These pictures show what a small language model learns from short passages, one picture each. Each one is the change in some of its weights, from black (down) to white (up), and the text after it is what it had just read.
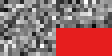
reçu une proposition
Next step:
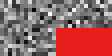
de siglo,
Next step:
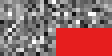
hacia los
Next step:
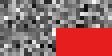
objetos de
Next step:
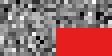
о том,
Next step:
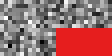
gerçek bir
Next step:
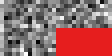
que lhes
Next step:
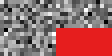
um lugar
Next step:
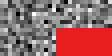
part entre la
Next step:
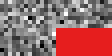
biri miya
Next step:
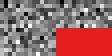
solindi va
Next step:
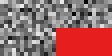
jual 5.
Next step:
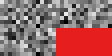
me digo:
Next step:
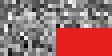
этика ва
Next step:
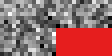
dato den
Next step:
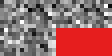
10 yilning
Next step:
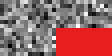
va boshqa
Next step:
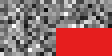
con altas
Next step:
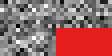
todos os
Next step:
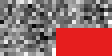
emes, al
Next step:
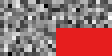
afiliação a
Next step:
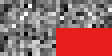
на уровне
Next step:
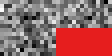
rather a
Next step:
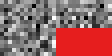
definition of
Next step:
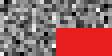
par Peter
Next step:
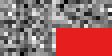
la plus importante
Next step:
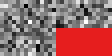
Sach- und
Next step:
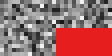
va Sibir
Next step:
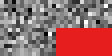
Cruz do
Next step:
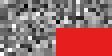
В то
